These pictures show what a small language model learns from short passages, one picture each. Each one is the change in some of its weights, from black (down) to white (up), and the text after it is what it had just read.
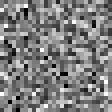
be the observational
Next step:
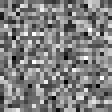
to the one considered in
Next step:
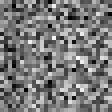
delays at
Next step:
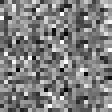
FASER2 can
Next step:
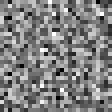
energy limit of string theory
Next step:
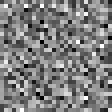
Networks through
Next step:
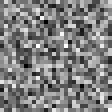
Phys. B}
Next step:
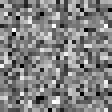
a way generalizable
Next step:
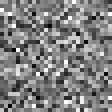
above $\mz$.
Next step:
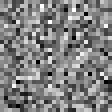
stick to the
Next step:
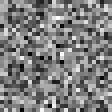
The same behavior is found
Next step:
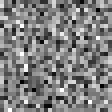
channels selected from
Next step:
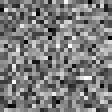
themselves and
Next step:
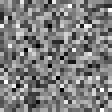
length $5$ around
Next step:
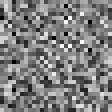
the geometrization
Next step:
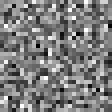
us improve the paper.
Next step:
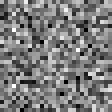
unitary gauge, which
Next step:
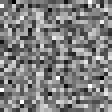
the redshift distribution of
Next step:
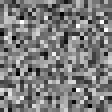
cases of multispin
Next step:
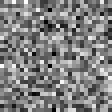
is soft. When it
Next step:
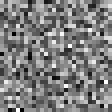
that the temporal
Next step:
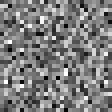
Gouy phase
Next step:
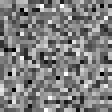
$\Phi$ is a
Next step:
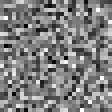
contribution is only known at
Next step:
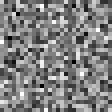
needed to explain the observed
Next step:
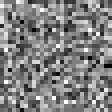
due to the existence
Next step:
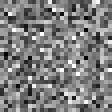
bad pixels,
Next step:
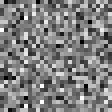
The obtained asymmetry of
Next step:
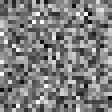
structures in $\delta
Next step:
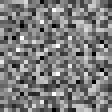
is located at the
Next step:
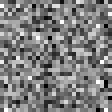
when the input sequence
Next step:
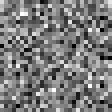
far, observed the
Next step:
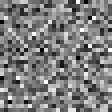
core population is large,
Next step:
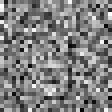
as listed in
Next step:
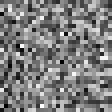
of making contact with
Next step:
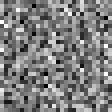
extracted features of
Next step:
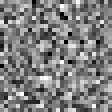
5$ higher than in
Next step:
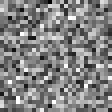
on behavior at low
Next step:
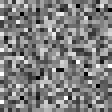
threshold detectors are
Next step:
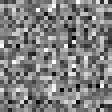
global parton density fit
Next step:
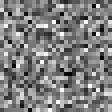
longer describe the same
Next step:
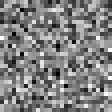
is the only solution to
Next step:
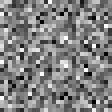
Astrophysics of
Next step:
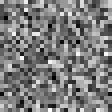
phase, which is much
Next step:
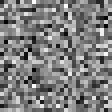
CO emission thus
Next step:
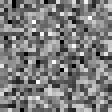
telescope in
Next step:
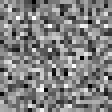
the decorated edge
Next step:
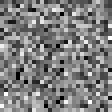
in this paper. We
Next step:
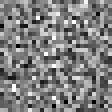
the forecast cannot be
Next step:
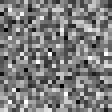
of the orbital
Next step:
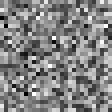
Charge } The
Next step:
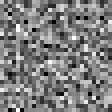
temporal dependencies
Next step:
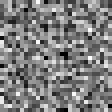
the structural
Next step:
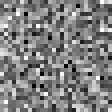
exceeded or was
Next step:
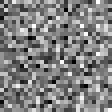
\beta $ is strongly
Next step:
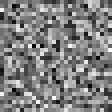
to the solution constant
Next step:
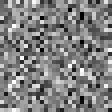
For STS,
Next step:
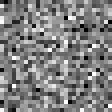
metal abundance
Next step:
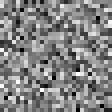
for an important but
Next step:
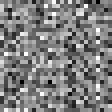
first to investigate
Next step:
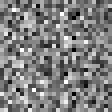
Chalmers University
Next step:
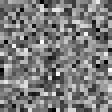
is likely to be the
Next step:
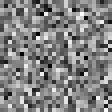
PDFs. For
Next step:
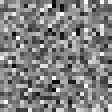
satisfied it is required
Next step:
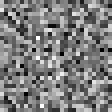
be at probability 1 a
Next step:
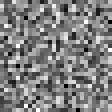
scale out of the loop
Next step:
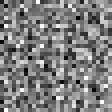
of the outflow
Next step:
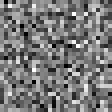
right panel show the
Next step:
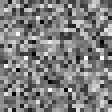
ordered. However,
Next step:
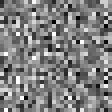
and PDOS of
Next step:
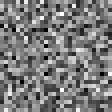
peaks of the
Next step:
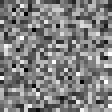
and successful
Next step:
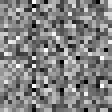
financial support from
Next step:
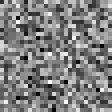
It is thus interesting to
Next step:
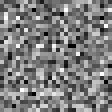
ones of spin-$
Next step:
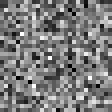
to leading-order.
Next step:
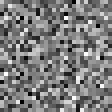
and erratic
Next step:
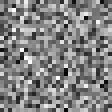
GENIE models
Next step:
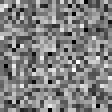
We also find that having
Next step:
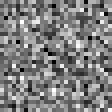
upgrade. This
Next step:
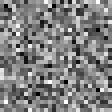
It is interesting to see
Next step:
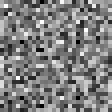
amplitudes are
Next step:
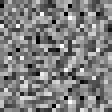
6G deployment
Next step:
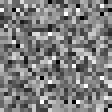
again for convenience
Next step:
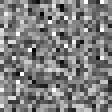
increased problems with
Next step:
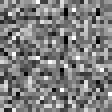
a neutrino mass matrix
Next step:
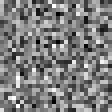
varying lengths and
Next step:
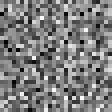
4-velocity of
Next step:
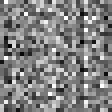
computed taking only statistical
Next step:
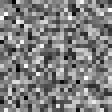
of the system model and
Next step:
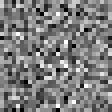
shocks can be
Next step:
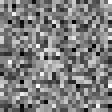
by properly normalizing
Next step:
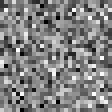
are used. Moreover,
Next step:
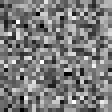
changing $\alpha
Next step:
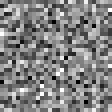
focus on the adverse
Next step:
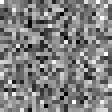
processors, respectively.
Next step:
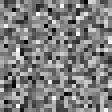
then verified and
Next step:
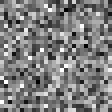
layer about 2-3
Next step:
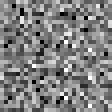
privacy introduces
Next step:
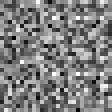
depending on the
